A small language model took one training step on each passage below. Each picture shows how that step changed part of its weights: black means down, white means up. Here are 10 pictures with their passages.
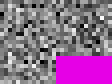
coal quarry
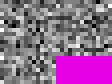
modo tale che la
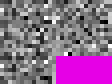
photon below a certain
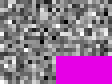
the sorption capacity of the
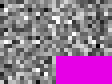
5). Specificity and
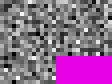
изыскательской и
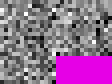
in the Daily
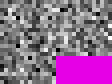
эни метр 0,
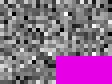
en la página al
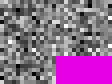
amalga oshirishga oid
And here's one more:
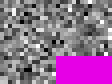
ring-like structure
